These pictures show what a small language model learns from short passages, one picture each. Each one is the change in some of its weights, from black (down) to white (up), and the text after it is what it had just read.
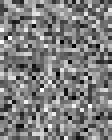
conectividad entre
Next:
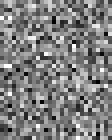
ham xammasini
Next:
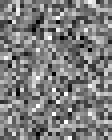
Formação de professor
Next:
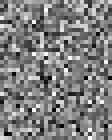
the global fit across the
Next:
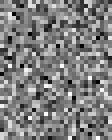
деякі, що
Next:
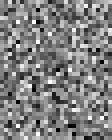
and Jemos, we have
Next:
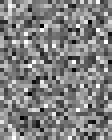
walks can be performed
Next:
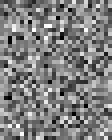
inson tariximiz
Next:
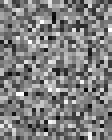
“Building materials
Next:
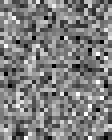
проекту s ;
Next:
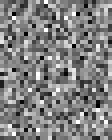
и T-данных,
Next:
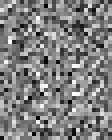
search parameter is chosen as
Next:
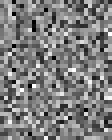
запас и стиль
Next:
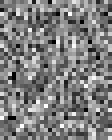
Functional Analysis
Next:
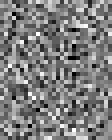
similar behavior appears after a short
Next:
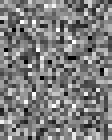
more detailed chemical models are
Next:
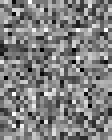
nomi berilishida
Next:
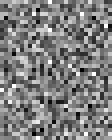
shows how network coding may
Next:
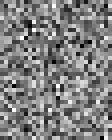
by the stretched
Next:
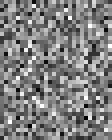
(Ge et al.,
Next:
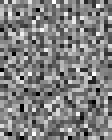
a function of the data rate
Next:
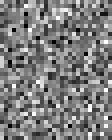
Markov decision process
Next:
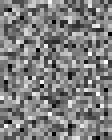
va morfologik
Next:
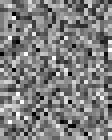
пара : обучение
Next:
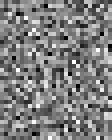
e, portanto, era
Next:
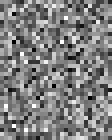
weak phases $\left(
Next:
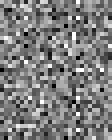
A x_i +
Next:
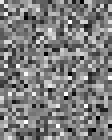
comparable with the diagonal
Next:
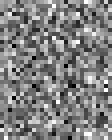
qilinishi nazarda
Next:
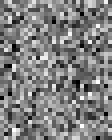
va nutqda
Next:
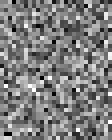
photosphere of the
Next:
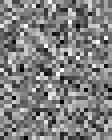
elementlarini ko‘p
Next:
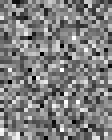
signal can be accessed via
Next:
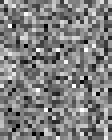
in comparison to the temperature range
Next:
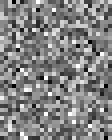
and scalar fields (the
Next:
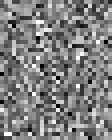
no restriction on the
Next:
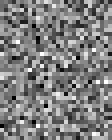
direitos distributivos que
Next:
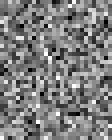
auch benachbarte
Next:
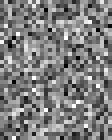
analyzes their role in
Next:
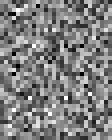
la construcción de la
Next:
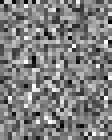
product. For different dark gauge
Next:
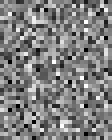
than 2 percent at
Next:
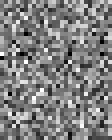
(lower panel). The
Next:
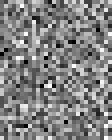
\affiliation{% Department of
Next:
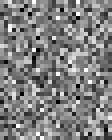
and Inheritance
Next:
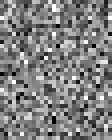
from these systems arises from
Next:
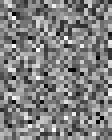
В данной статье
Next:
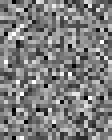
mass states over large distances because
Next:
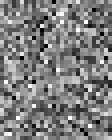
masih sekitar
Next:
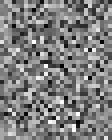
yield a nonlinear equation for the
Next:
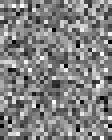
$n_s \simeq
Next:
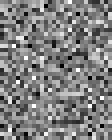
An extra phase factor of
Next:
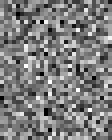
|{\mathbf p}_{\tilde
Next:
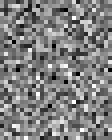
cada elemento es $y
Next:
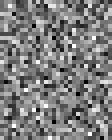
ограничения и
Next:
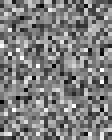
universal phase and its laser
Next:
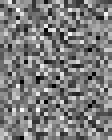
The resulting scaling relation is
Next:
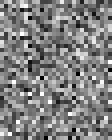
$Y$ are discrete or
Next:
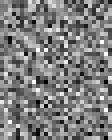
ўтказади ва
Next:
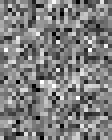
yashirin iqtisodiyot
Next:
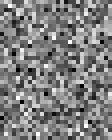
allianties de
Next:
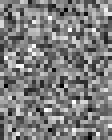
den einzelnen
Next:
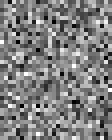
energy, and $\alpha$
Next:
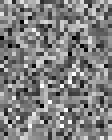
are neglected. If
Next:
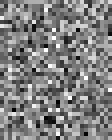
the carousel design
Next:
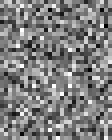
for the underlying Born
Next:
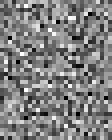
angle α can be easily
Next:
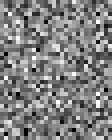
a Lei n.º
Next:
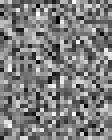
con puntuaciones
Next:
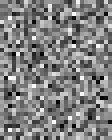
jego oferty w
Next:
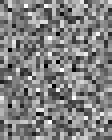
will need the well known
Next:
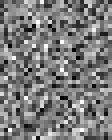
de datos hacia el
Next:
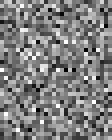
for the memory register
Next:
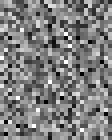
вовлеченность в
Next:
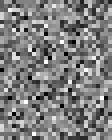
additional contaminations and quality
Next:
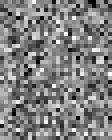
bleue) et à
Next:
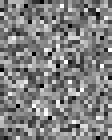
irrational number. In
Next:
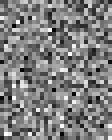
was dominated by the
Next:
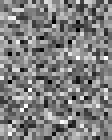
ijobiy va salbiy
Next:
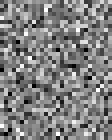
the loss of orbital energy of
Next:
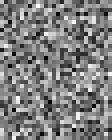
only leads to an increase of
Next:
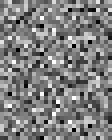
after the run-I
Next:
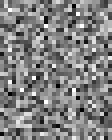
and an ADC for
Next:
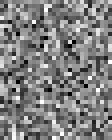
the dashed gray line
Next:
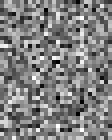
problem we measure all lengths
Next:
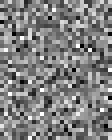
of $Ca$
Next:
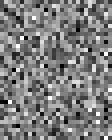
family involvement in
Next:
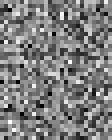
y el principio del
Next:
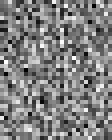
States in the first
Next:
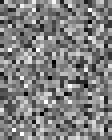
to the previous results from
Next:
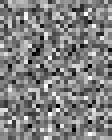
is the thermal conductivity,
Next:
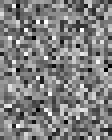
| k \rangle =
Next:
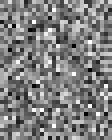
of this manuscript
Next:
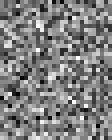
dokhodiv i
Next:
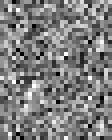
none include impacts.
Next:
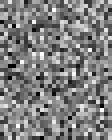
of this procedure to the
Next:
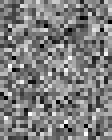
angular-power spectrum in
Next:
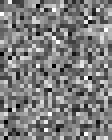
analyze and compare the statistics
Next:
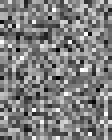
of the clones and
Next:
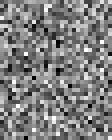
the analytical investigation of
